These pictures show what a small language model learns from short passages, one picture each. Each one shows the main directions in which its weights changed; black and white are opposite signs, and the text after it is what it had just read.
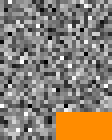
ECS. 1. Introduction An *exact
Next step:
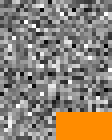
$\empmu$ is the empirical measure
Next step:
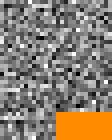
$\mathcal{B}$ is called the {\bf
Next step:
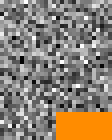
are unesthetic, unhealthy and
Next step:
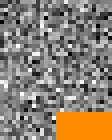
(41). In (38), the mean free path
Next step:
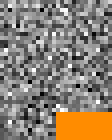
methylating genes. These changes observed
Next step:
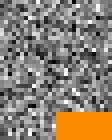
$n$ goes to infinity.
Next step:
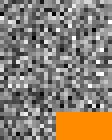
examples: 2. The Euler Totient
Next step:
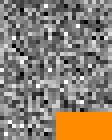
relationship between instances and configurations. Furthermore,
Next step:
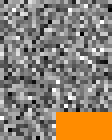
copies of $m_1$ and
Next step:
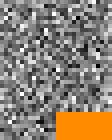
done research on multilingualism¹.
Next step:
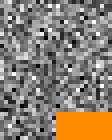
$B=(b_{ij})$ satisfies the following
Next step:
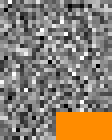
Bill Jobin’s book
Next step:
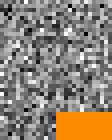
shown that our proposed NWEL distribution fits
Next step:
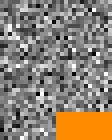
the administration of the school which is related
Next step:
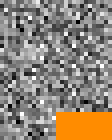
a polymer of 5 g of clay,
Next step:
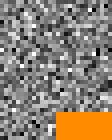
0$, this is equivalent to the existence of a manifold
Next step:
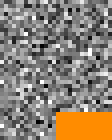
First, each $S_i$ is either well
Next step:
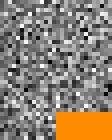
a special case with \begin{equation*}
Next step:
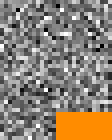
D^n = Aut^\circ d =
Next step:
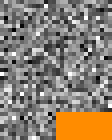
renewable energy resources, energy storage
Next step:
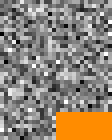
the space of trigonometric functions in
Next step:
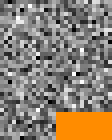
presidential elections through the examination
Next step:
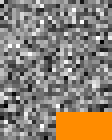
is determined by relation (\ref{110}) at
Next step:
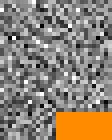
Canadians is the Cannabis
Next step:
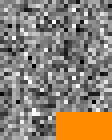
the use of Total Physical Response
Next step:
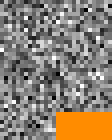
in a variable. According to the approach of using
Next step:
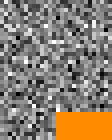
integers $a, n, d$ with
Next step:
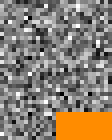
$S^3$, thus the fiber
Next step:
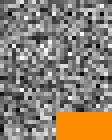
better and regular payment of salaries and
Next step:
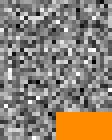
A general approach to solving coupled optimization
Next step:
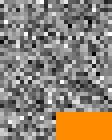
Knitwear Exporters in
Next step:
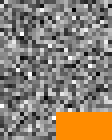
is a simplicial combinatorial model category with respect
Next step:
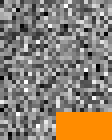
in the encyclopaedia. The result
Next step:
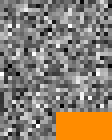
the highest standards of data security and protection,
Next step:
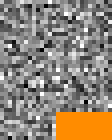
manifold. \medskip Therefore if the connection
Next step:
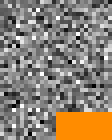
are the same as modules. As we saw,
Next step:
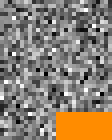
the images. \begin{figure}[H]
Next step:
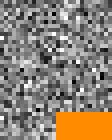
been evaluated based on selected criteria and shown
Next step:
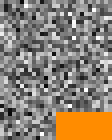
Also, $C+D = K_\infty
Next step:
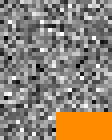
for all the complexes a somewhat
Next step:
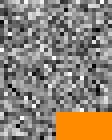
does not go beyond tinkering with the
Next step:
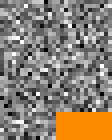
cryptography. In section IV
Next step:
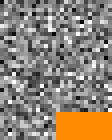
true if we assume only that $R$ is
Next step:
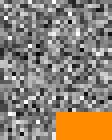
observation matrix with $n \ll p$ and
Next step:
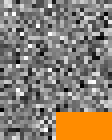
$\rho_n \equiv \rho$,
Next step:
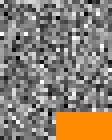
follows: 2s (4 layers) with
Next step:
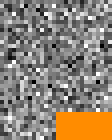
The unique aspect of in situ sensing using
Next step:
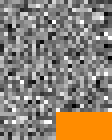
the box variety by $\sigma$. This is a
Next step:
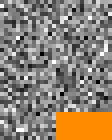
and a half week, callus
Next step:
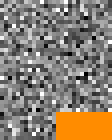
diverse compilation needs. However, developing
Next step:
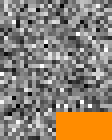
Aldrovandi, for helping me at
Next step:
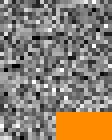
of all roots of $\frak{g}$. Let
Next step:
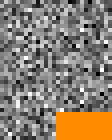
of Section \ref{local} are based on an
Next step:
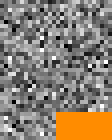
various time-frequency representations, including
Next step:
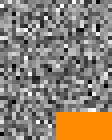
(LVI) method has been used to
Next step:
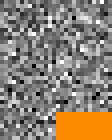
hence, cascoding configuration is
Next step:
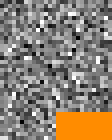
(23.8%) sat for between
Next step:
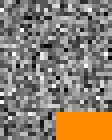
Let us extend the number of hazard measures associated
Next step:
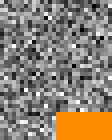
by Stern himself, "The
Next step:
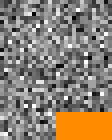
leaves(pendant vertices) known as
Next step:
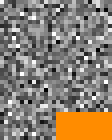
that LKPD is packaged by
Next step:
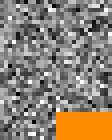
$s \in p\ZZ_p
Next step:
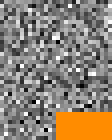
concludes that internet humour is a
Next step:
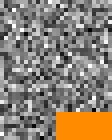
should also include the disease wise data of other
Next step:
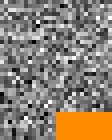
set differently in other languages, the second part
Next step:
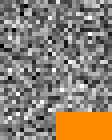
that were agreed in advance with the
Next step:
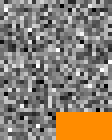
society their birth was taken as a
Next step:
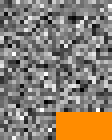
$\de_e$, we can define a straight
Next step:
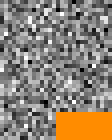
the edge-coloring; \item[(c)]
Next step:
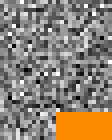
direct way. However, possible extensions of the considered
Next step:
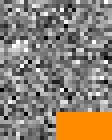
group, $x\in E_d$ if
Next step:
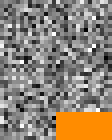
the model to operate in real time with increased accuracy
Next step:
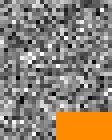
of Education, Youth and
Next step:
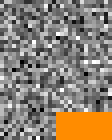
method (3). Different colors represent
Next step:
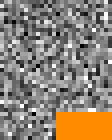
and it gives an easy way to check for the existence
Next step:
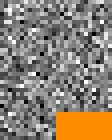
including the National Policy on Education
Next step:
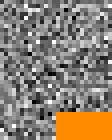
an open problem. The construction is actually a
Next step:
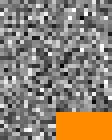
oil bath at 160° for 3
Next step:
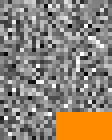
Propagating the error through hidden layers
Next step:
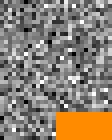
map for each $n\geq0$, and
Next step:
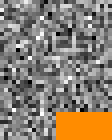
Evans and colleagues demonstrates that
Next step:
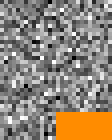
Particularly, in the context of rising
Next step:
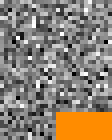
well known uterine tonic,
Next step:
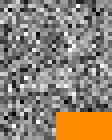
radars, voice radio
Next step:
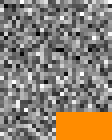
prototype, plan designs,
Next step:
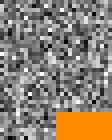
a $k$-simplex if the corresponding curves
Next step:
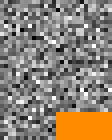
chemical property (pH) were determined using
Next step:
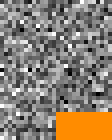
\eqref{Expecttildeul}, we can
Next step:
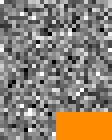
that optimizers of the variational problem laid
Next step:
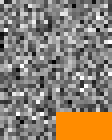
complement graph $\overline{G}$ of Figure
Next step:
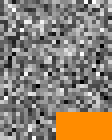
it bespeaks a yearning for
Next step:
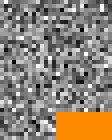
densities are reported hourly on a
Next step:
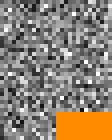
function of the envelope of the utility function
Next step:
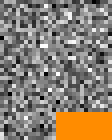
regardless of whether they hold power or are in
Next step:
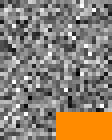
I.~Reiten \paper The Converse
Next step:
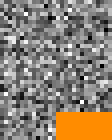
characterizing systems that a target set can be reached
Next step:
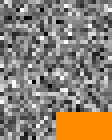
Ce,Zr were grown by Cz
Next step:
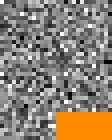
that the density of $\mathbb{P}_\xi$
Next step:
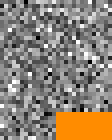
The GÉANT Compendium provides an
